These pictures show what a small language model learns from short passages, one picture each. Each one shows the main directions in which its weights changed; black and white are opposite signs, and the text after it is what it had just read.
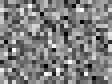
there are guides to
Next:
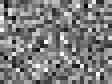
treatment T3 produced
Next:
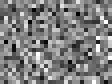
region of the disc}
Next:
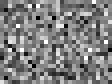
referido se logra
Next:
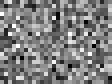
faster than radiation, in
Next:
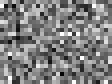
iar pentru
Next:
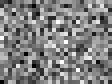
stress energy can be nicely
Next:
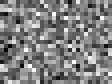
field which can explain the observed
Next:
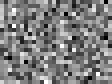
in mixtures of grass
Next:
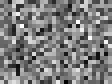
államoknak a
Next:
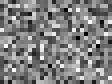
is suitable for the study of
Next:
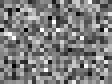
site, albeit with different
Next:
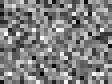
global balances
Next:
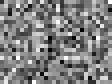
bark, has useful
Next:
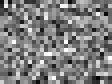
la luz vertical y
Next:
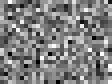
be vigorously
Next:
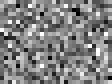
available on Github
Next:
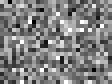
Comparing the misalignment
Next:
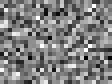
Lauer, C.:
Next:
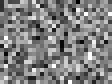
this is also valid for the
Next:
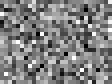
Things (IoT)
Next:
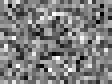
hybrid families
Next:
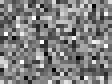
de México Ante
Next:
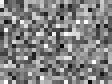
artísticas, a
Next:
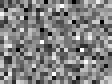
озброєння і
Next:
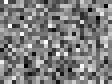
consumption expenditure)
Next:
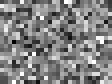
addition, the flexible
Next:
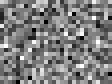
After reviewing the analysis
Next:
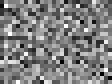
În raport cu
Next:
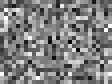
lacking curiosity;
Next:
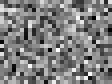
of class encounters. This
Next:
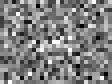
za sobą
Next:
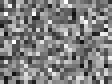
community has an additional
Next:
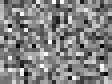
sulfur, which
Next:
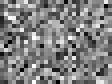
have a very lower frequency
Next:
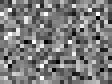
du CCB Le modèle
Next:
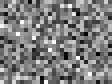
the decay constants can be obtained
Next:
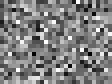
and deep learning methods
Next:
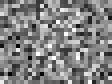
RESULTS OF
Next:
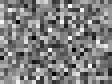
and species belonging to different
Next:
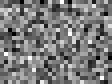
conciliação com os
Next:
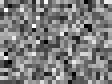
World Scientific
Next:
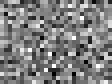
the quantum efficiency
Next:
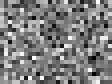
the projector on the
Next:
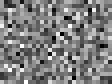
clearly showed that
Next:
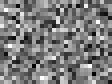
that can affect the
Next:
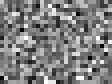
becomes a dip or
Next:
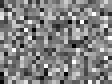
Экономика и
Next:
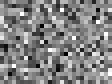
light neutrinos species is
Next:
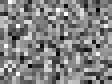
mass transfer depending on the mass
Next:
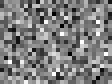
% для тех
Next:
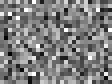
annual report does not
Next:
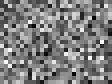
Social Sciences*,
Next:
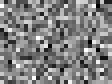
va joriy etish
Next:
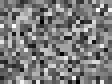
This study aimed at
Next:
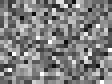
achieved sum
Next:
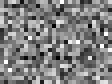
the critical importance of
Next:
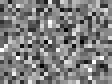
students. It can help
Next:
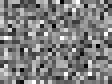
the latter was easily
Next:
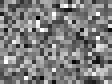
los trabajadores y
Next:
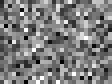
means the fault
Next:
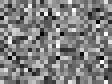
хранить на
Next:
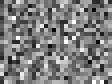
tandem repeats can be
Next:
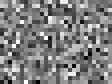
tomonlarini puxta
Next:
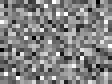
graph representation, and
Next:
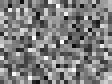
yillarda “yashil
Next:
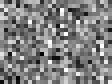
miqdori hamda
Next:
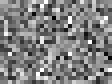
extremal BTZ
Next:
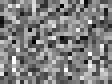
were examined to develop a
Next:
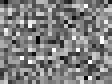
of the dark soliton}
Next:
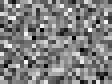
study we investigate its
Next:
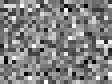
the weak dephasing
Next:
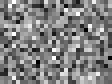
negativas da não
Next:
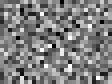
there are thus three different
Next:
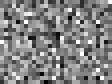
are shown as proportions with
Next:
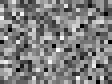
to the other. We place
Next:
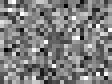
requirement is not broad
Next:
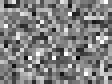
few years,
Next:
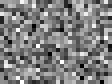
These solutions seem to be
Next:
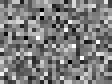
of the 1st iteration;
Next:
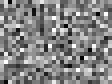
técnica, no
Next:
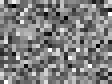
antimicrobial activity.
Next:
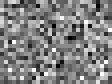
the importance of each factor,
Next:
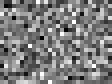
European Parliament
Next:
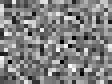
orgullo cultural de las
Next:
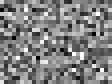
beobachtet werden, dass
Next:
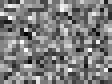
using the relationships
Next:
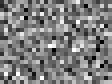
корпуси се
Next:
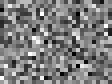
taken into account. The
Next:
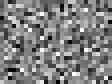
be established by
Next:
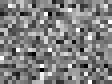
parts of galaxies cover a
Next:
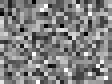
The reduction half reaction
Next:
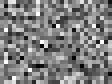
interaction amplitude. Our
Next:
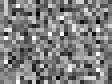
interference was studied by
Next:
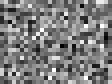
of Six (6)
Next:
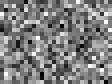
Surface pressure
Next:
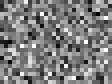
в программе
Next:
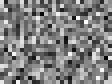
наш взгляд,
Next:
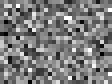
investigating aspects not
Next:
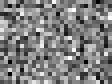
sourcing must be
